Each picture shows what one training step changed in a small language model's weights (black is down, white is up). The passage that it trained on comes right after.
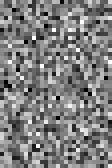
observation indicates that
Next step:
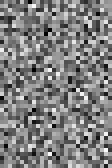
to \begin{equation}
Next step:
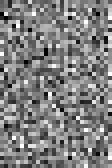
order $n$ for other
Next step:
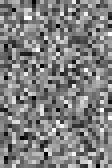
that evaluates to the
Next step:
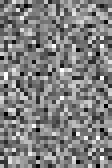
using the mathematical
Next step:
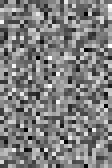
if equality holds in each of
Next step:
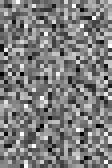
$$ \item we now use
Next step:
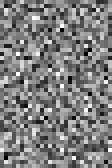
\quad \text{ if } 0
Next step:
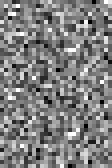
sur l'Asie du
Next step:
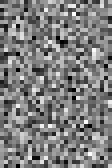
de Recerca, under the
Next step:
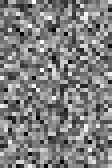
Stephen A.
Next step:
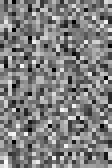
cannot hold. \rm
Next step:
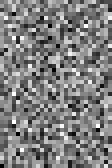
responsabilidade ao
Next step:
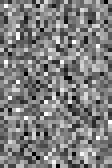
sont privés de
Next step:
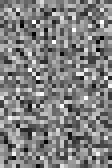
structure is the tricategory
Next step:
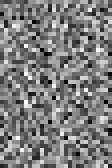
Por supuesto que
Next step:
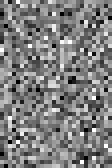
boy va ajoyib
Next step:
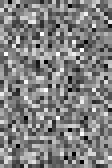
mezonlari va ularni
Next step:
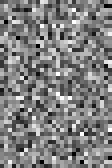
example, the deduction theorem
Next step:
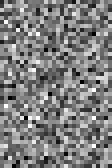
filmlar tomosha
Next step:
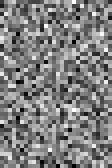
Kalit so‘zlar:
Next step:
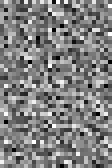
опираются на
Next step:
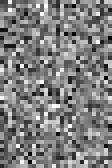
consider here the example given in
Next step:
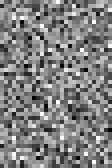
at each iteration.
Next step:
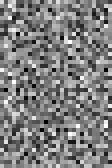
analysis shows that $$
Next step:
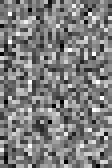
porque su selección
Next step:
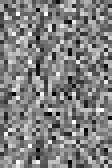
боях им
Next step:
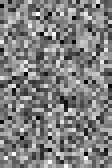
Ficha de inventário
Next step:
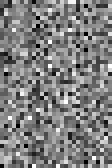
values of $c$, but
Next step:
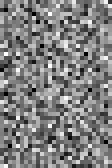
induced by % the
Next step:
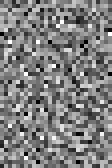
was proved that the gain
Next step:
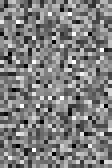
For the proof that the two
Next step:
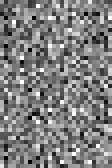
has a $1$-dimensional
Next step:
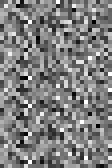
влияющие на
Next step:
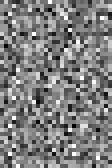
nivel primario en
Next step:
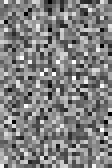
R\times C(\mathbb
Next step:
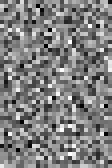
the complex projective space
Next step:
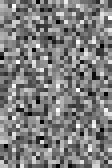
ratio is generally
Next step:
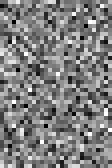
menulis artikel di
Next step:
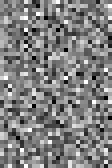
obtained easily.
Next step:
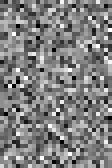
nonzero then the LAH
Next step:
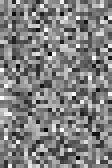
with smooth boundary, onto
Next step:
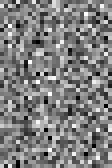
pelajar, di
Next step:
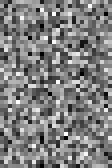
tarkibiy qismlarida
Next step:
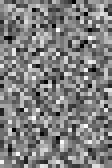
yelim olishda
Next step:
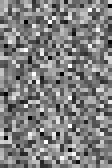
this progression of results has
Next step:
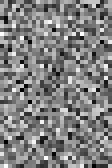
R}_k \Delta {\bf
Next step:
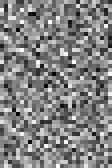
will prove the following inequality for
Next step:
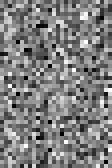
degree sequences in ${\cal
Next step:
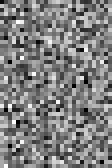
be the invariant measure of
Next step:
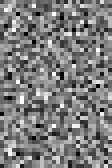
la Cumbre Mundial de
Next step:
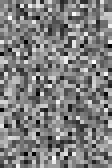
Martin Claret,
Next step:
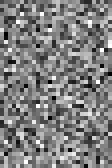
is similar to the one of Theorem
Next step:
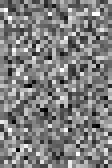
\begin{theorem} Let
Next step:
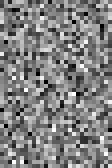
for abstract Cauchy
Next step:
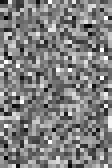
of the given, writing
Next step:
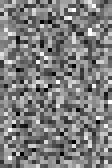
təkan rolunu
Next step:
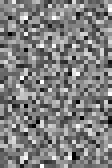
perturbed conservation
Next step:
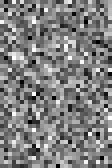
that $B(x;\epsilon
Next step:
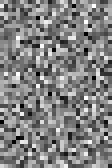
Hadac, Herr and
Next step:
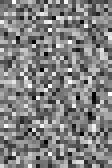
are the finite, computable times
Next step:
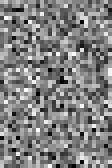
& Bahiyah
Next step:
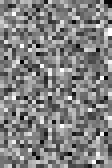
the vertical arrow is
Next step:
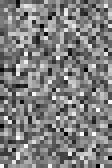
bir sinfi
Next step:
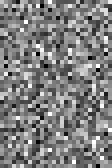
the past few
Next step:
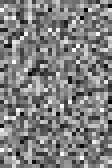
- territórios de
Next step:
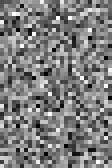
nationella översyn
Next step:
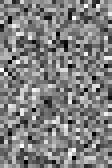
in Teacher Training
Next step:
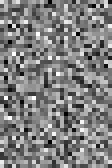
are $m^n$
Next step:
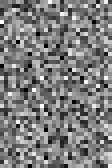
F. Tangerman for
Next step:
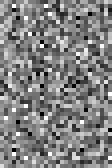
least absolute
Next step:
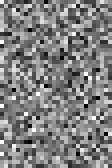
\end{definition} The function
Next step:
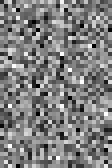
${\cal U}_i$ are at
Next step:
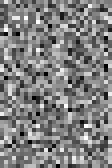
alcalina \geq 2x
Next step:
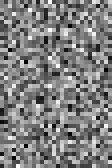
essencial como base de
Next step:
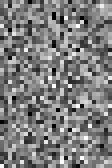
study radially
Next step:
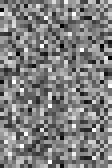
$n$ labels
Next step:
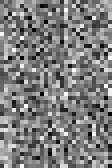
$k$. Then there exists a
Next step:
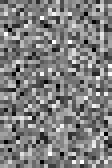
the minimum of the lower
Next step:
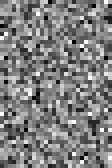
- Ergen, G.
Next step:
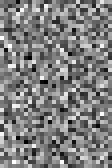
\begin{proof} Consider
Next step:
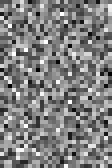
Dilmurod qizi
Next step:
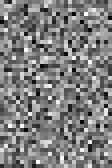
1$, a necessary condition to
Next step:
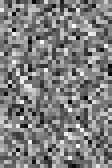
``predictable" map
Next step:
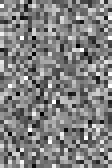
$\partial K$. Also, we
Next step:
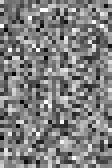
and the empirical
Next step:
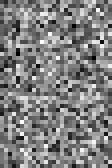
taqdim etishlari
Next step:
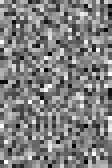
equation of horizontal
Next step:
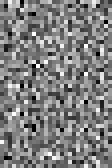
are due to the fact that the
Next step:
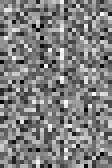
each $\omega \in \Omega$,
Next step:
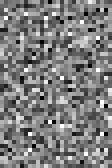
the fundamental
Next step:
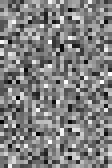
hours had a
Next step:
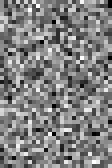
compreendem e
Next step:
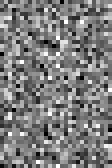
condition de payer une
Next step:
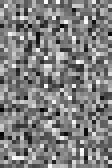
другие методы
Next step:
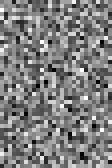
special tensor; \item
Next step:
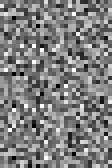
must be $=1$. It
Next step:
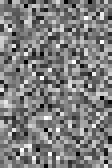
0$ for each $I\in
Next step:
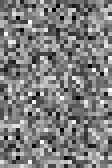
een publieke
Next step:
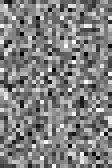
error of the finite element solution
